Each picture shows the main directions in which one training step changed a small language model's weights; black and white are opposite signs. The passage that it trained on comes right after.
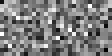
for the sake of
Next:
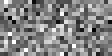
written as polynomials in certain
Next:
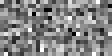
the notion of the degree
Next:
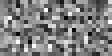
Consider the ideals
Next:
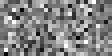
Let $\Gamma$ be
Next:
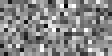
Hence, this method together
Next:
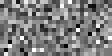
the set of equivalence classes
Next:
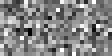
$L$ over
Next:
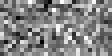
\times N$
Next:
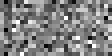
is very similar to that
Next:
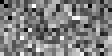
spark if and
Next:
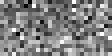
Below we
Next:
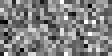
were rigid
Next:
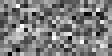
prime to $l$
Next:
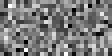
theorem are in order,
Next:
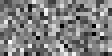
follows from (31)
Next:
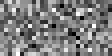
values of $s$
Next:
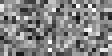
of the partner of
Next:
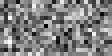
beyond its domain
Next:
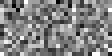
\nonumber\\ &=
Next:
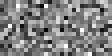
its Appl.
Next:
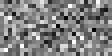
This along with the results
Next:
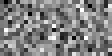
particles whose centers
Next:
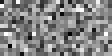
on the run time that
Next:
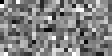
on the left-hand
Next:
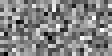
computational size is usually
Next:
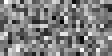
exists a partition of its
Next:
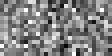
boundary, which is of
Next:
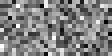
nontrivial centre.
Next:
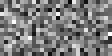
the truncation argument
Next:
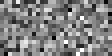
the effective drift
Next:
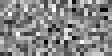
the concerned
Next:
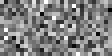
almost two in space and
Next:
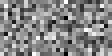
It is natural (and
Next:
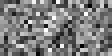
both sides of
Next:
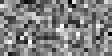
the IR over the
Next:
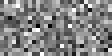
operator $A$ of
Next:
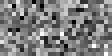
is possible only for
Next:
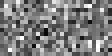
is natural to denote it
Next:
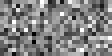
based on the localization
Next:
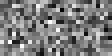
for reading this
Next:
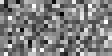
be the set of vertices
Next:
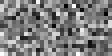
number of data points in
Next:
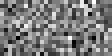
parameters $\mu$ and
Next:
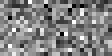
Elder problem,
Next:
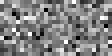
for the finer
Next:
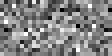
with $t \neq
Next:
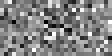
bounded half ball
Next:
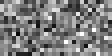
of $f$ and
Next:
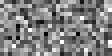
of aisles or
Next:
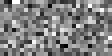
similar characteristics. This
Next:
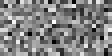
we got the optimal
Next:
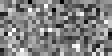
\times P \times
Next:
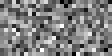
the proof of Lemma
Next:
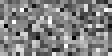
priori}} and
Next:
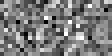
in several results on the
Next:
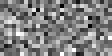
$b \geq
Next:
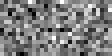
\times H$ and
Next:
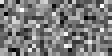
The MP on state
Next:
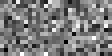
The final expression,
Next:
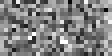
the optimal solutions;
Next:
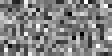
$v$. Define
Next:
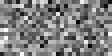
we see some small
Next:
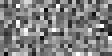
global invariants
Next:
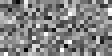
$x$. In symmetric
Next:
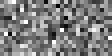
By {\bf Theorem
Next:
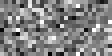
section 5 we study certain
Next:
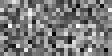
+ \alpha_\mu
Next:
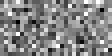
is a morphism of
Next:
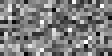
A straightforward computation
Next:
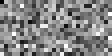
a list of
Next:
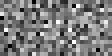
height at most
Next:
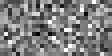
complex hypersurfaces and
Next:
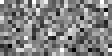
it is easily verified
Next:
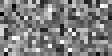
system with all the
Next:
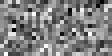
to the modulus
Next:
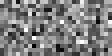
the local geometry of the
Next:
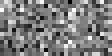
finitary series.
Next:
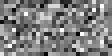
Borel \
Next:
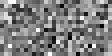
formally define the metric
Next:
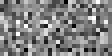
are in an integer polynomial
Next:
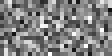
this case. The
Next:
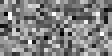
the inaccessible
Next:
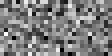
the following analysis. For
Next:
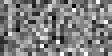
systems, and even in
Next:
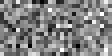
we use the Schur
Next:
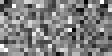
that has the same
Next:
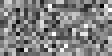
structures in which such
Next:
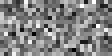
$X$ also
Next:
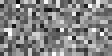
and the transversal
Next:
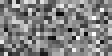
the strong efficient
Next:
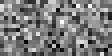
of the parameters of the
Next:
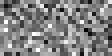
as follows: Let
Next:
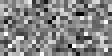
generalization of the usual
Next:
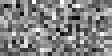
only 3 line bundles
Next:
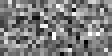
assumption was removed
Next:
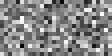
PWS continuous systems
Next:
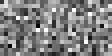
function of the class
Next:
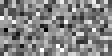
an analogue of the
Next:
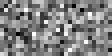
related to equality on
